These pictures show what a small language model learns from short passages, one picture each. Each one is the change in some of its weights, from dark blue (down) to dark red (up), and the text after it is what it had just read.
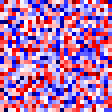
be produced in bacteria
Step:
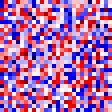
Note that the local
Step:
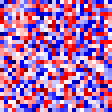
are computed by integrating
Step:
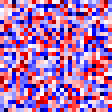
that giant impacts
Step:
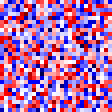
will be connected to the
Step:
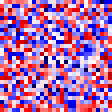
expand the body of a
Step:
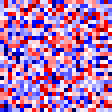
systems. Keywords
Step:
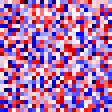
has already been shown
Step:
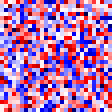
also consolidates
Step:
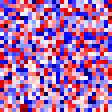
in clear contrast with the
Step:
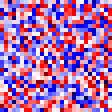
and productive their staff
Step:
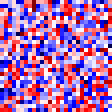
of {G}aussian
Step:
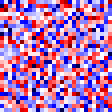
respectively. Injection
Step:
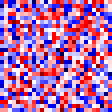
an older, white
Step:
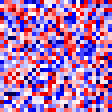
Results of the study can
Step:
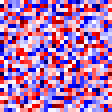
the kiln,
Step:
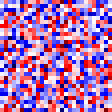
of high hit
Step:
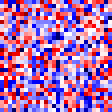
2022 is beginning to
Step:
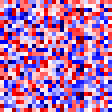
Epstein R.
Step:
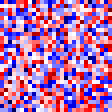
larger than those extracted for
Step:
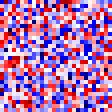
service providers,
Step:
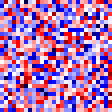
effects on the N400
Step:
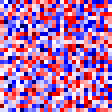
skills based on the
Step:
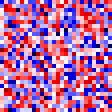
various security services,
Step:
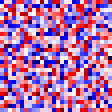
Participants in the
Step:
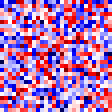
shown in Table 4 account
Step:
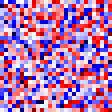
Engineering, Team
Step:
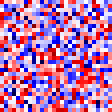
5 (b) shows
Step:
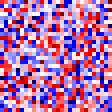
horizon), the
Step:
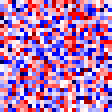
introduced WProf,
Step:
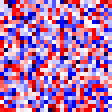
hepatic and
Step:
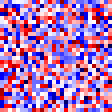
> 1$ condition can
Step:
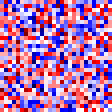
or vertical direction as a
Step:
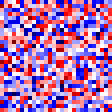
The study recommended improvements
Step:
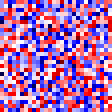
it induces a
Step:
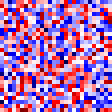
usually has too high an
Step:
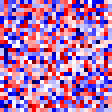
to be expected since the
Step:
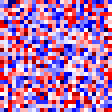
was produced or why an
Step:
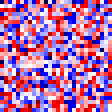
ignition of the oxygen
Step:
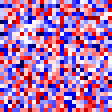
in Fig. 4 indicate
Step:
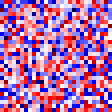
complete period.}}
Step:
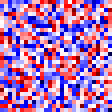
and 7 we can
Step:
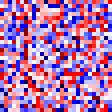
men should be paid
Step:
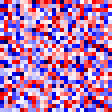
three-dimensional flat space
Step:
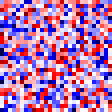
apply to $\eta$.
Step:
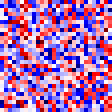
out this letter).
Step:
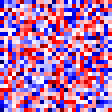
providing very compact sources of
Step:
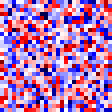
also simplified, as each
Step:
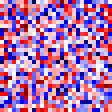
viewed not only as
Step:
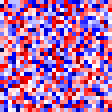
the bgo, it
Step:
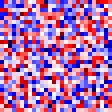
shall move to the
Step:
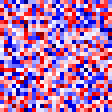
level tend to find a
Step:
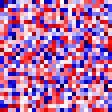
reduced blood flow, and
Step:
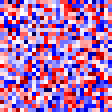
content. In the future
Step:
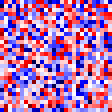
most abundant REE
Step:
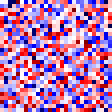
was seen. The
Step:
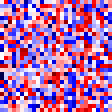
the similarity between requirement
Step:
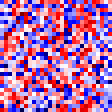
To study an organizational culture
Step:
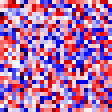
standalone tools
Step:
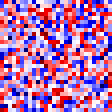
degree of freedom, which
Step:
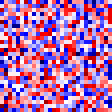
getting lost in
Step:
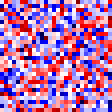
the solution for bubble
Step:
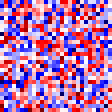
to psychoactive
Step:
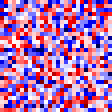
same algorithm but with Mean
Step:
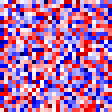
history textbooks.
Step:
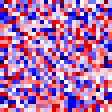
subset undergoes
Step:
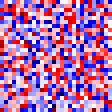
We utilize the
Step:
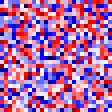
Stacked in the
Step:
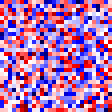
energy via the emission of
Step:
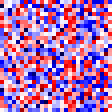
and 'Received
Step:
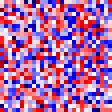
best performance for optimum
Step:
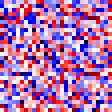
in particular, as a
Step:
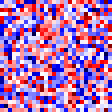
example. Here, three
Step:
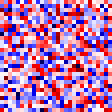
addition, SSST
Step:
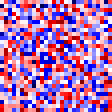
of a sterile
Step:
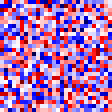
another two males,
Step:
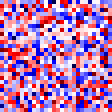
orbit is sensitive to the
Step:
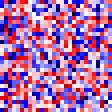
Carla loves
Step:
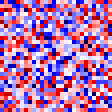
consecutive pulses can
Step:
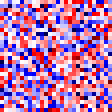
1.3. Research
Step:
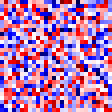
that touch every aspect
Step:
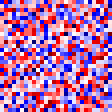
sounds of cities are
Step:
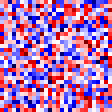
and the robustness.
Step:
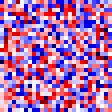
This pipeline benefits from
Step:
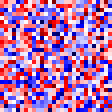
performance on both academic and
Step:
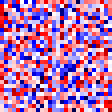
integrals, reads
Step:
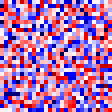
this study shows a profile
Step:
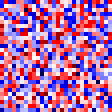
behavior may be connected to
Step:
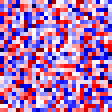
systematically. In
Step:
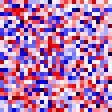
fraction). 214 The
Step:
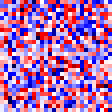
a survey to identify
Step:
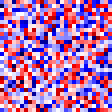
between devices requires high security
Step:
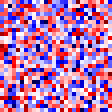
to adapt to
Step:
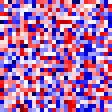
reliable for the study.
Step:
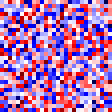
has been already successfully implemented
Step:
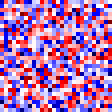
Both project have performed tests
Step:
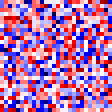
beams of N and
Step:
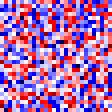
on empirical fieldwork which
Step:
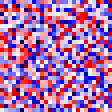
Management module maintains a
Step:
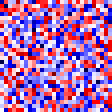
logical interpretation of the
